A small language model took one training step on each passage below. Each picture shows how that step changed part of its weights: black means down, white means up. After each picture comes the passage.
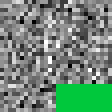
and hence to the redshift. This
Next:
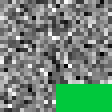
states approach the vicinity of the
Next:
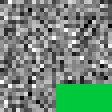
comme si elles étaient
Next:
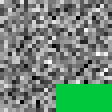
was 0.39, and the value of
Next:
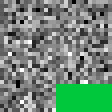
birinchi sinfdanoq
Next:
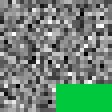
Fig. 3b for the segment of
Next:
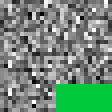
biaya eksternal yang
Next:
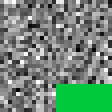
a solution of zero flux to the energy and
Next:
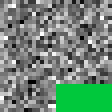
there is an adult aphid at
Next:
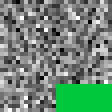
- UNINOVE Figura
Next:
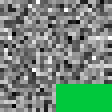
is beyond the scope of
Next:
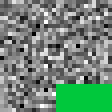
easy to show that the
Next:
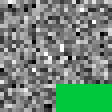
can be expressed in terms of simple
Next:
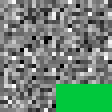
broadening along the line of
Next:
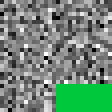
\end{eqnarray}} together
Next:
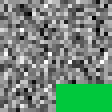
yang ada di gudang
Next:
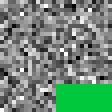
el bosque es oído por
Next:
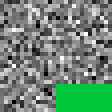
other QKD protocols,
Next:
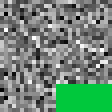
propia Tabla 3.
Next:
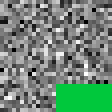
a “verificação do rendimento
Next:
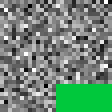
в Наварре,
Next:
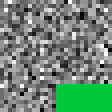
fermi. This creates a
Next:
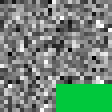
dashed-dotted line)
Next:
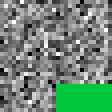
as an indicator for future performance.
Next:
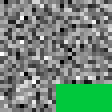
tem ou está sujeito a uma
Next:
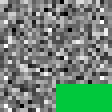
el investigador toma en cuenta
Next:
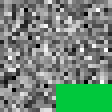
matrices, i.e.,
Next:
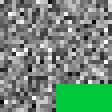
at $r=0$ and is
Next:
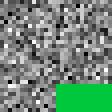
super-Ohmic bath is
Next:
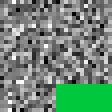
qurulmuş analogi
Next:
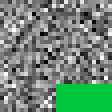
right plain-pixels in
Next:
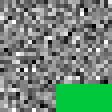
have the \begin{theorem}
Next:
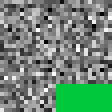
тематике обзора,
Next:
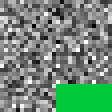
affichant une baisse de son
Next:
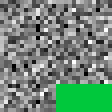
must be fair. Therefore, their
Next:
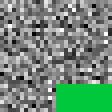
Madaniyat markazida chet
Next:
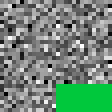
variable values by solving the power flow
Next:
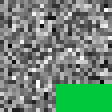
eigenstates only exist in bilayer
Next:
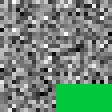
optimisation runs are overlaid
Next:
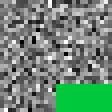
paper argued that they should hold
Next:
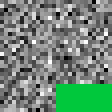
we propose to implement the approach based on
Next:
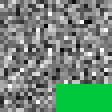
$\Lambda$CDM model is an
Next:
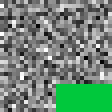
кириб келиши
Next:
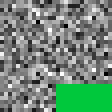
such CDL instantons exist.
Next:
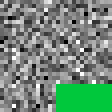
$x$ collapses to the state
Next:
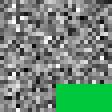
represent programs as abstract syntax
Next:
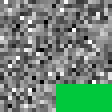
ijobiy ta'siri
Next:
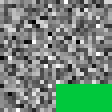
framework. Given that
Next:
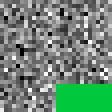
относительно низким
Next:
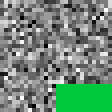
fraudes) zouden
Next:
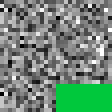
Lazarus & Smith,
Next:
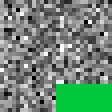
ajuste modular com tão
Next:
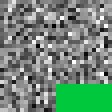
in fcc stacking. For the
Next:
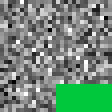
on a proof of perturbative
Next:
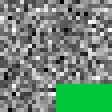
of the electric field by the capture
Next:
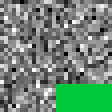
new species of orthogonal
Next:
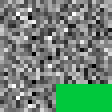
una formación continua y adaptativa
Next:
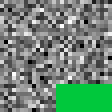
Chen Y, Feng BF,
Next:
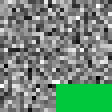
mewakili cukup
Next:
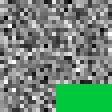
Edad Breve descripción
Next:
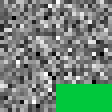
three instruments. This choice
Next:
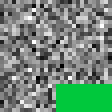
was gradually decreased to zero at
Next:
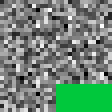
previous section arise. This section also
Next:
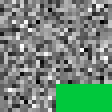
matrix $S$ reads \beq
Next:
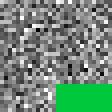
клиента и выдает его
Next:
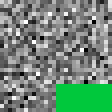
in $B$ decays is also
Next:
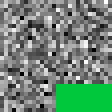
working in public schools in
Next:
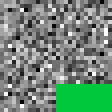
and (ii) the isolation
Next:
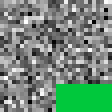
RVAP minimum (at $\delta
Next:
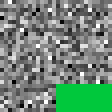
from a quiescent status
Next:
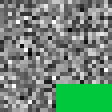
the resolution time of neutron scattering
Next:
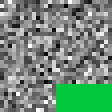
usullari ham batafsil
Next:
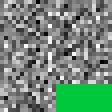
RR Lyrae star) and
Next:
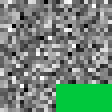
passes from air to the
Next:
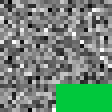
E.}, month = jun,
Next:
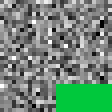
and functional traits from natural
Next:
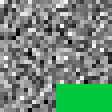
A pilot study at an
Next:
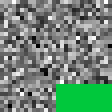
pointing out regent postulates
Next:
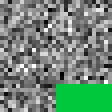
of lepton flavor
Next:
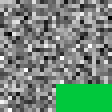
Hamza; Namanganda
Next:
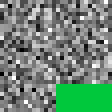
main mechanisms proposed for driving this
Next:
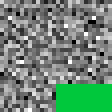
University named after Emperor
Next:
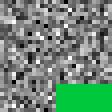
on phytoplankton,
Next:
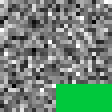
xalqaro baholash
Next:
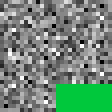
комунікації та
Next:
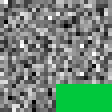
the dusty plasma volume
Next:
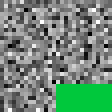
generates the impact parameter dependence which is
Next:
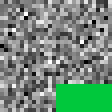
the $m^2$ term, can
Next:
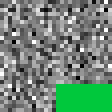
demonstrate that the NN potential is
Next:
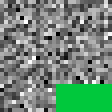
the closed loop power control algorithm
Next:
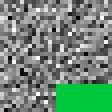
of the profession and public
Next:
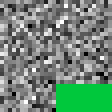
formation, a possible route can be
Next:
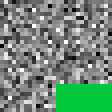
y 14 horas; de 3 a
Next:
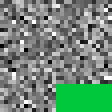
сфери на човешкия
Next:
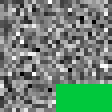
reconhecimento da reação
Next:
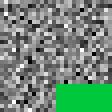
7. Sokolinsskaya
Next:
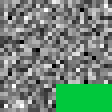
the parameters of the DM model,
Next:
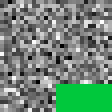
ҳам келтириб
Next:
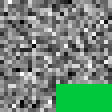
latter `magic angle' to
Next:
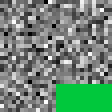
case, from wave turbulence theory).
